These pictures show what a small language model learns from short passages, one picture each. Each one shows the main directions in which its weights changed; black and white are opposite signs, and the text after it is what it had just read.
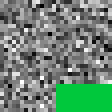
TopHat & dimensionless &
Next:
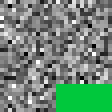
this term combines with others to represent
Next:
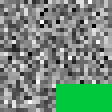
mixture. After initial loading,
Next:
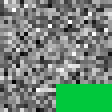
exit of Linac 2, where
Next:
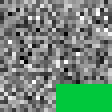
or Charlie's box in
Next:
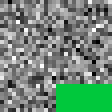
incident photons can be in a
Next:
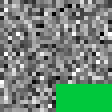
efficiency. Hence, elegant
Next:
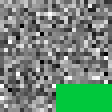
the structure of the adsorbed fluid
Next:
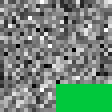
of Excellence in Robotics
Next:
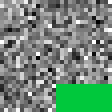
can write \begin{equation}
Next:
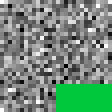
\% over-Poisson background
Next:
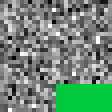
packets can find their targets with
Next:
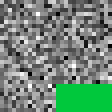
Photonics using a Maple
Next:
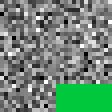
all these, we eventually find
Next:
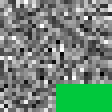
work here and show that if the
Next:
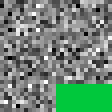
measurement is not a fluctuation, one can
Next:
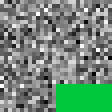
chooses $$t =
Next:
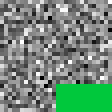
Temporal logics are formal frameworks
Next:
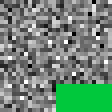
the ion chains for different
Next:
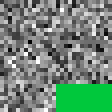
the method. The important point of this approach
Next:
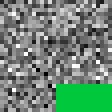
no benefit from this whole
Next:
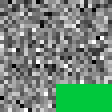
nonzero, but the minor diameter
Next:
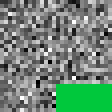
to the exact solution. This is the reason
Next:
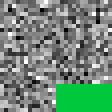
Galactose (98%) and
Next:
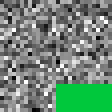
the zero bias and coherence peaks at
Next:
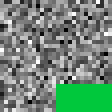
State Cooperation Only If
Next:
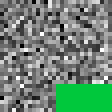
metric approximates the Schwarzschild
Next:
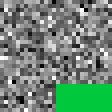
intensity predestine PWA
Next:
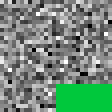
click sequence can even slightly improve the
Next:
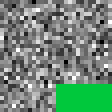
which is what the Luttinger
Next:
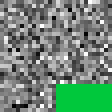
below). We find, on the one
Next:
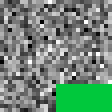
way of dealing with this problem is
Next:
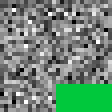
laser spot) by using
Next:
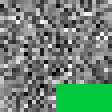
analyses indicate that the global modes are
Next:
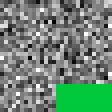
of CR stations was not
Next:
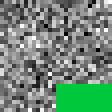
the contour always in a half
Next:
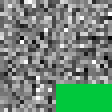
and model performance, without further quantitatively
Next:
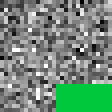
parameters; the best method for estimating f
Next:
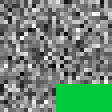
the theory and the experiment requires more advanced
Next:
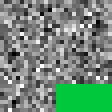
sample is classified by sequentially
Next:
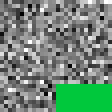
Paper Award, the
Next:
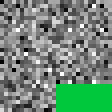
the corresponding effective Lagrangians presented. In
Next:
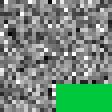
impact ratios of the different
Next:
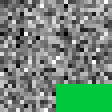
that outperform the baselines in
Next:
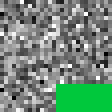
and (d) point 003,
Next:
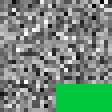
barrier heights are taken
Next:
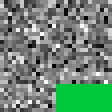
of the cavity field amplitude is
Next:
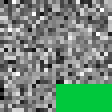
and the following property of doubly
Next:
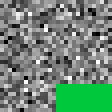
demand on embedding heuristics
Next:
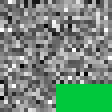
a general constraint for $\a <
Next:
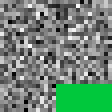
are performed by manipulating the
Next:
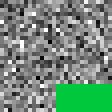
we assume that \(a(\bm s;
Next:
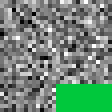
section results using both near and far
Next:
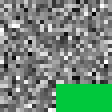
extended supersymmetry. An important result of
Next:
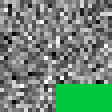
that the valid candidates are limited by the
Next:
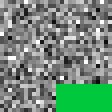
models based on the so-called
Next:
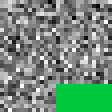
removal of the salt by
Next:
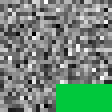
the Waxman-Bahcall
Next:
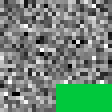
and dogs have well-known
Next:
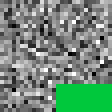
result in too high transmission latency
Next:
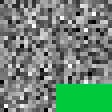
this section, we explore the functionality
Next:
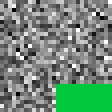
\gamma_0 \leq 4
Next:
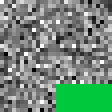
If this in fact is true, then the
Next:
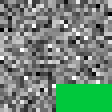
the modulation vector $k$ for different
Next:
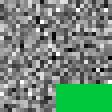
\ac{LTE}. All these
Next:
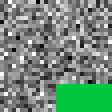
$\tau\rightarrow\infty$ in the
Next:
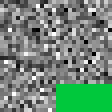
two-breather collision.
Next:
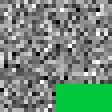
user prefers. Then, the
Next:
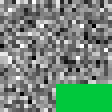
transformations. The integration of active structures and
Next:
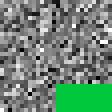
follows that \begin{equation*}
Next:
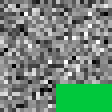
recurring relations that generates it,
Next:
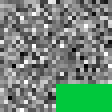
Saurabh Jha, and
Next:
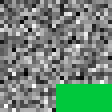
$\mathbf{L}$ generating the
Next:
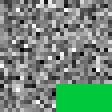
switching to pure $r$- or
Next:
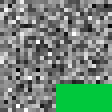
(that is, integrating along
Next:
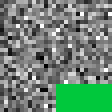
near-relativistic to relativistic
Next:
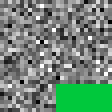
\phi_u$. Then they are
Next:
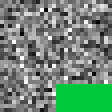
regime between pairs of tubes, by
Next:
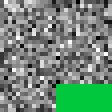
of the PMHC program
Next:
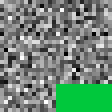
does not skew the derived
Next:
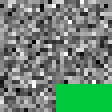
Merzouk et al.
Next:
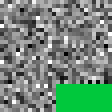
This rather large effect should be interpreted with
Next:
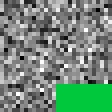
and the CTA control and
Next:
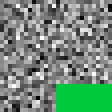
and for norepinephrine
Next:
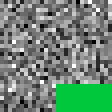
\right) }{\partial \varepsilon }
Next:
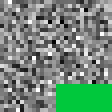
coefficients connecting an initial vacuum far
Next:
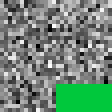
of the noise term $\xi(t)$
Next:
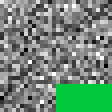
the incoming light ray
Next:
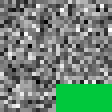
point corresponds to which solution. For this
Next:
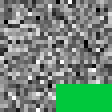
unstructured medium, this would
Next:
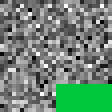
Similar to Fig.3 (b),
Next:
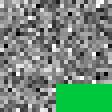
can not be improved. Therefore,
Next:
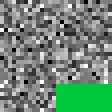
polarisation $P$ (under the assumption
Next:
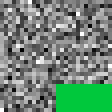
layer thickness, the optimum thickness
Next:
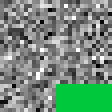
[Phys.\ Rev.\ Lett.\
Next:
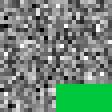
ideas about undoped and
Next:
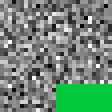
(who give an upper limit to the
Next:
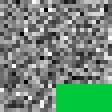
Training with either younger or
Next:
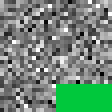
\subsubsection*{Case 2: The electric
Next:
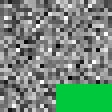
the system documentation inaccurately
